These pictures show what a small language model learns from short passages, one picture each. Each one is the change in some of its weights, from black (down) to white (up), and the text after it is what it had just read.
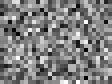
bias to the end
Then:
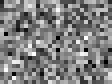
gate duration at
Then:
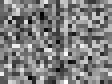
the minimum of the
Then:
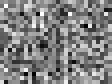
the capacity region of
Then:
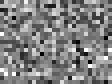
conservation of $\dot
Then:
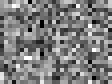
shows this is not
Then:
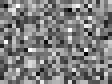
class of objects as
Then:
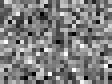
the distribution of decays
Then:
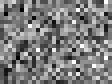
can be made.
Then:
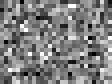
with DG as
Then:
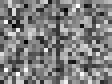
use the system
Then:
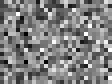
in our numerical
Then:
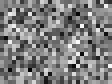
needed to achieve
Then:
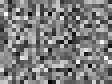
above Hamiltonian to solve
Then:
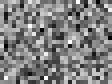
are generalized Lagrangian coordinates
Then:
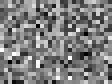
quantum Monte Carlo
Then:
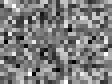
the other two.
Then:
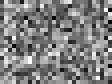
From the point of
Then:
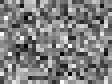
center of mass
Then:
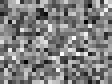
pulse with a realistic
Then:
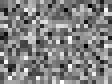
and labelled by
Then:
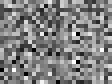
recent acceleration is consistent
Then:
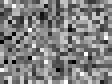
the gradient is not
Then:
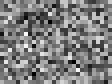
we consider the fact
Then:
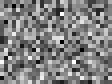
being, in
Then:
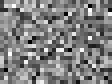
bubbles, while the
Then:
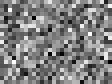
valid when two particles
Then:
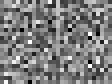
decreases with respect to
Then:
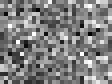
design. The results
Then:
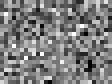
optical Fe\,II
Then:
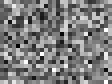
the break-up
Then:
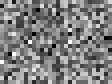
a nonparametric
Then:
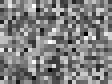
vacuum polarization based on
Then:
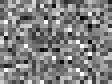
provide numerical results on
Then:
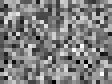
that reduce the
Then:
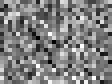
that determine the
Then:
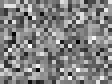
not driven by any
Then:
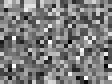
sector of the
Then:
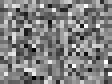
winding sectors
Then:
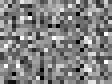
been generalized {\it
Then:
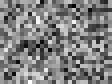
we are to further
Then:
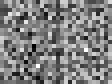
to such an
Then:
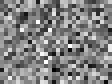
can take to the
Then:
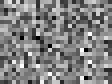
matrix elements.
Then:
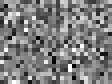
that identifies the
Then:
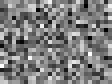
physical process of the
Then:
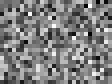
used to obtain the
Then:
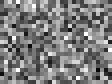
factor in the development
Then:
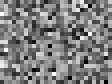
percolative scenario
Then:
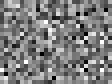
Integration over
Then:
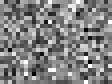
by resorting
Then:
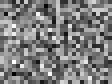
scaling violation at
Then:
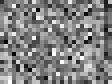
log-log relationship
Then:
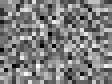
(first row),
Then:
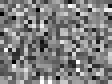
the authors have assumed
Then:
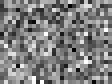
high-energy neutrino
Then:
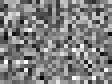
that indicates the
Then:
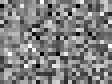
scheme [28,
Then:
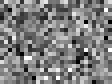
of the SM Higgs
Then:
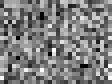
at the ID08
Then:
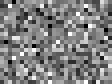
Another important fact
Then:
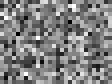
More broadly,
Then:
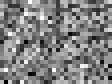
first attempt
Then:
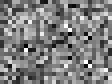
In the case of
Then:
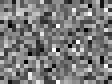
{\sl and}
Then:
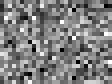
collaboration to
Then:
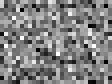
oxygen (see Table
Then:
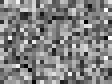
axis parallel to the
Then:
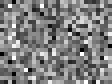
A plausibility
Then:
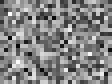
across all time steps
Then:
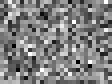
which are both key
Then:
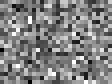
is the transitive
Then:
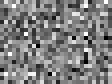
its dominant decays,
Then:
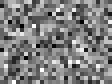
element like a molecule
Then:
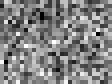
the PO
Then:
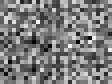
has been extensively
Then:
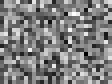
includes the gradient computation
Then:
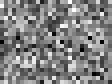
circle, pointing opposite
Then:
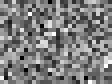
models with group
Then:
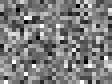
This integration goes well
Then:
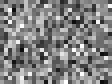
that the ratio of
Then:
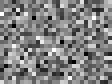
free to rotate
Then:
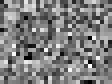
lines are obtained numerically
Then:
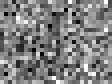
port 4:
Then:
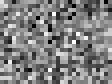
\cos \theta
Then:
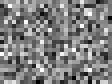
this simple design concept
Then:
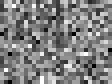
additional boundary conditions.
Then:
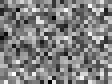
and spatial cloud
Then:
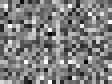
allows reliable pulse
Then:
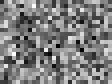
inner regions are slightly
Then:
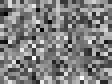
problem, exploiting
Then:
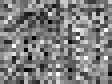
we conjecture will
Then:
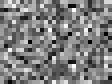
equal to the special
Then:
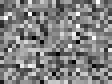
been shown to
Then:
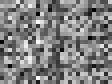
point then depends on
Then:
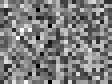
{{Quantum uncertainty
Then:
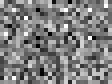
attains the
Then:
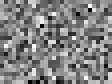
to find and solve
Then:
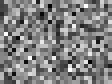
for sequential decays were
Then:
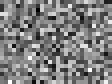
dipion invariant
